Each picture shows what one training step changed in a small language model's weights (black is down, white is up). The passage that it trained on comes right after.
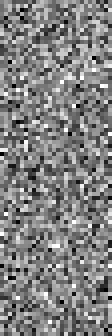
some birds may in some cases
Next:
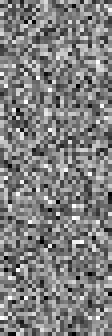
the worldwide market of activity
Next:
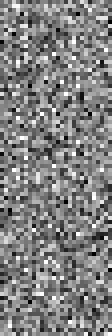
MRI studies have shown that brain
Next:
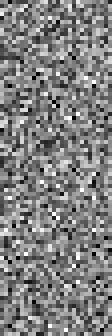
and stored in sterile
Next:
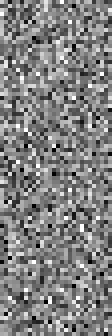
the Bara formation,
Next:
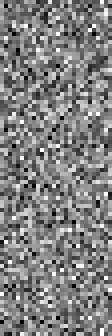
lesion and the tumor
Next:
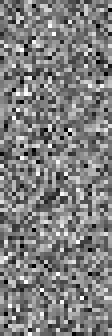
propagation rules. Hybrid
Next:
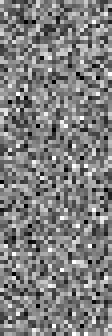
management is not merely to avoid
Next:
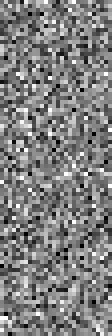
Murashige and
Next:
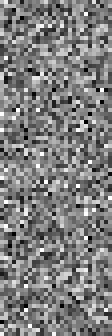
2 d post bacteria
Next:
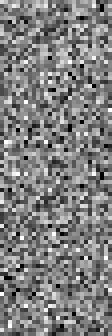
authors read and approved the final
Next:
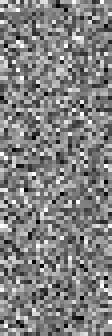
Citation: Sharma A,
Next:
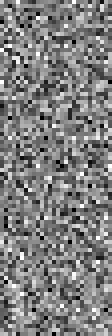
doubled. In addition, the
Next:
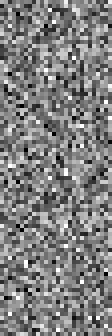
From a user's perspective, each of
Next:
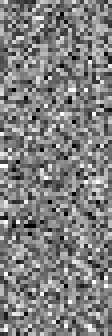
self-reliance in various sectors
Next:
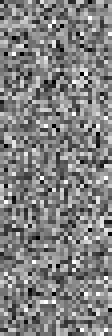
groups. Age-related
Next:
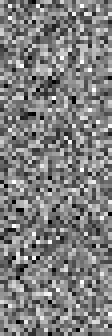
for services, issuing
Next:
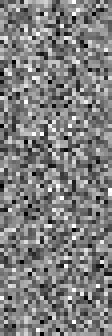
Kostas SA, Driver
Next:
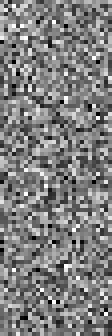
Whether *H.
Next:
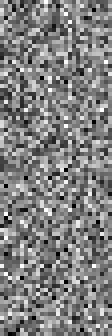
to their face, the same note
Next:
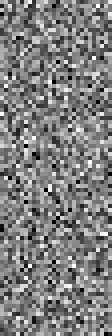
T₄ (24% maize and
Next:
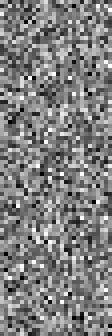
the future of the country. In the
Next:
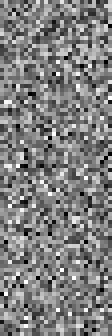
given with water, there is no need
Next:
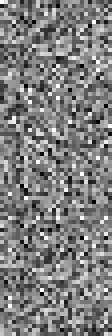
analysis. In Tab. II,
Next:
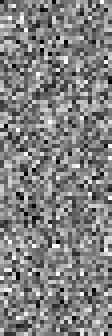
nearly a thousand students
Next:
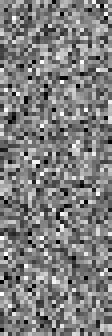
conclude anything from using the
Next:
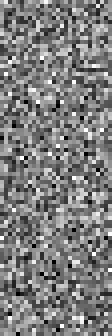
3×3 region where the local region
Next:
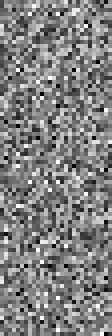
tissue necrosis may also be
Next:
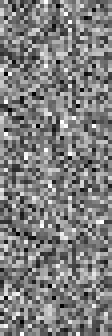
to the ability to relate to people
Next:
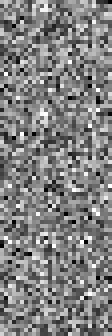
findings, conceptual gaps and
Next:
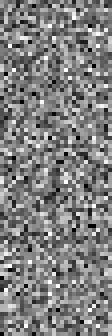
to KTM Station, with
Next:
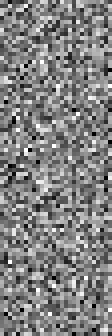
and these could then be tested by other
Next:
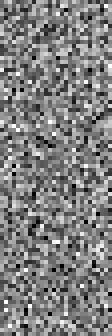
they were placed in a
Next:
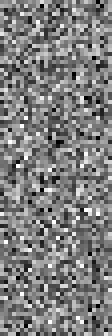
6 REFERENCES
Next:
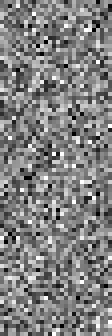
This entailed the shelling
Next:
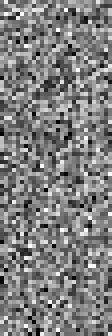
primary production will thus alter marine
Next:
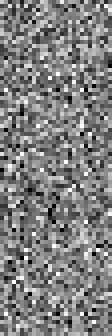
the other kinds of beings would
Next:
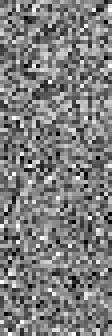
are the negative factors that limited the implementation
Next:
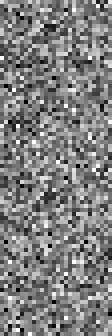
To ensure the effectiveness of the project,
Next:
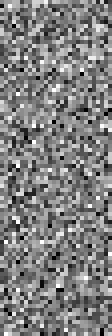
definitions of the contours and
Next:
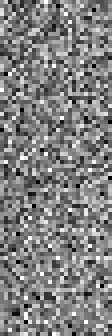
to high-value chemicals,
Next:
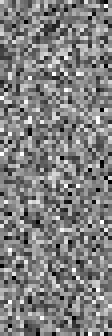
student performance and outcomes after teaching practice.
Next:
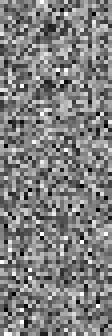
parts. Through the addition of the
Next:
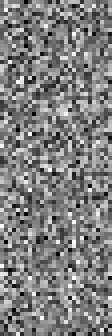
of effective mechanisms to counter information and
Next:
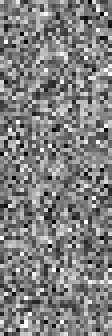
roles that add beauty and
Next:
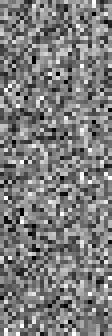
impacts on industrial production in the short
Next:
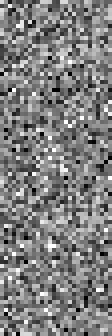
of many people in that era and
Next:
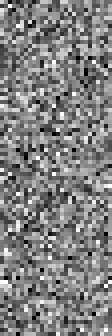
of industrial uses. A particular feature
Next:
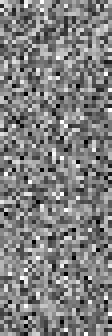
I find it very hard to
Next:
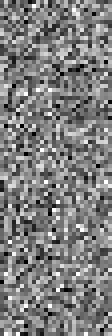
significantly from those at room temperature.
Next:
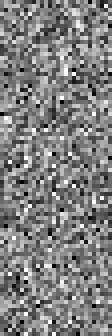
difficult to achieve, especially if no mechanism
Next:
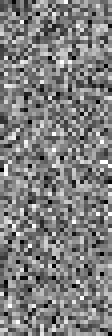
between 0 and 2.7. The
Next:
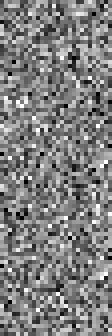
painful swelling of the left
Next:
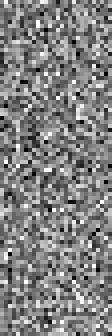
1% LiCl was added to
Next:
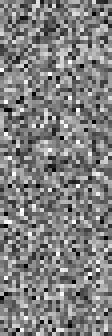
designed to investigate the clinical and functional
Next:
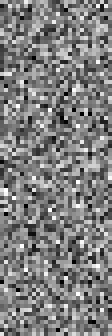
The training will help in my role
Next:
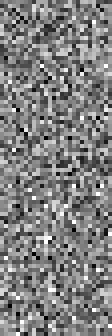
systems. In this example, a
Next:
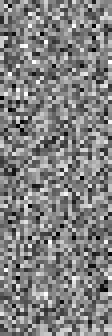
some of these algorithms may lose their
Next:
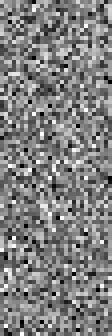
were not involved in the main study but
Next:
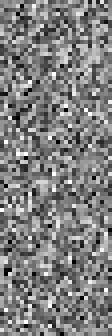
motivation, make students adopt their
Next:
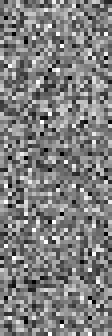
regression allows for endogeneity in individual
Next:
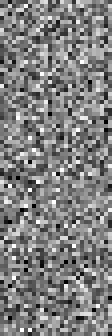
and decreases with the increase in
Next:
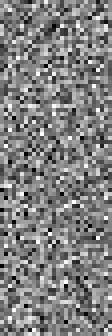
major role of abstract texts
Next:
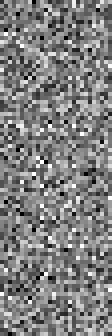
the effectiveness of Spark Plasma
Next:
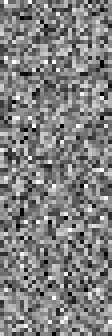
All authors contributed to and have
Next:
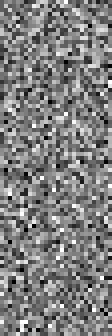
satisfactory. Furthermore, all reliability
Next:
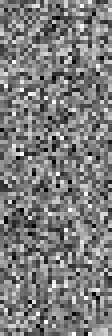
upstream processes in vaccine production
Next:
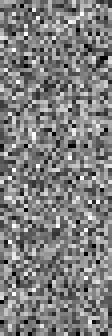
become self-possessed,
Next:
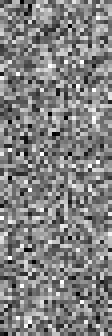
as a function of differential levels of
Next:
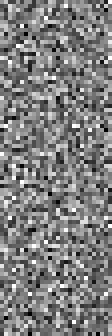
ABSTRACT With various
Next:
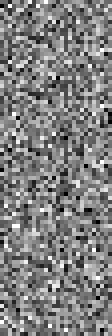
(RSA) and construction sequence analysis
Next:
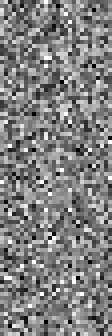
to analyse the element of
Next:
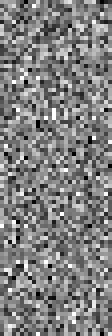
integration of advanced NLP techniques
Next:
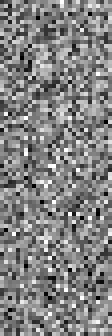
as shown in Figure 6 and this is
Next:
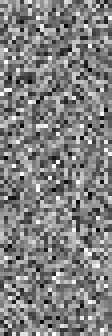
Upper endoscopy and total
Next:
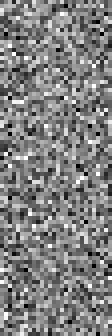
Agile UX were lack of
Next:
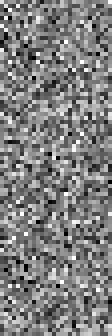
for the appropriately imposed problem.
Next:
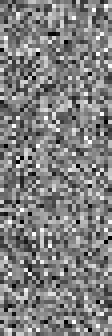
the GED measures competencies in
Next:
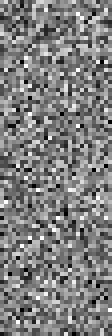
managers need to understand how
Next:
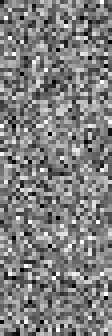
targeting the molecular signature
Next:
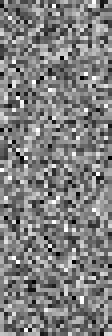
increase in North Atlantic
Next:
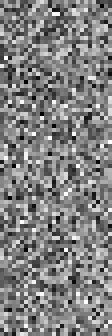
closer together, effectively forming
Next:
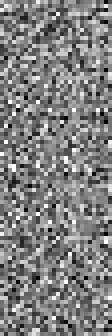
main goal of landscape architecture is to
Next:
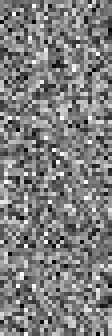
monotonic, while none of
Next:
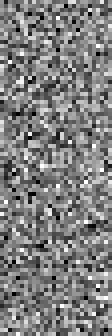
of education. Post-pandemic
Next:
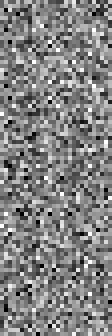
Among all of the samples,
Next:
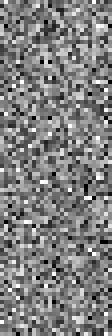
isolation procedure over that reported
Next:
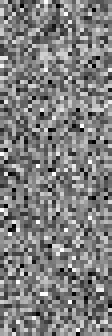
to solutions that brought greater good
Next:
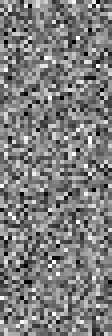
Lipsitt, Journal of
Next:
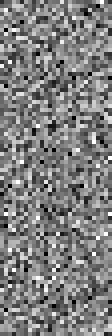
city from where it came.
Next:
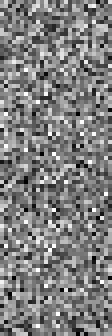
± 10 km when another city is
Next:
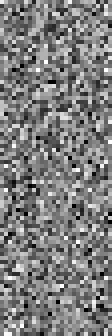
Generalizing across countries is not
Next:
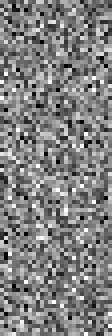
date. This trial was therefore
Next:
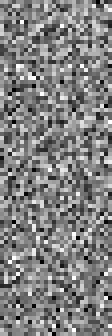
cases of neuropathic pain,
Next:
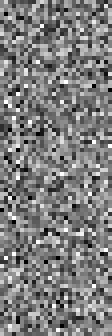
key learning tools in many tertiary
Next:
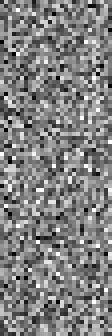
countries (UNCTAD,
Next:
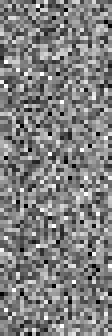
not charge readers or their institutions
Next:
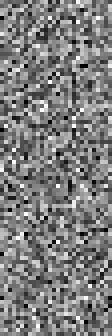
and 9HPT correlated with each
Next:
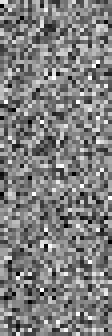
study. The diagnosis had to be
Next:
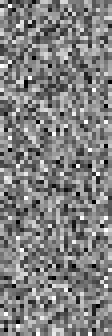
of profitability. Net
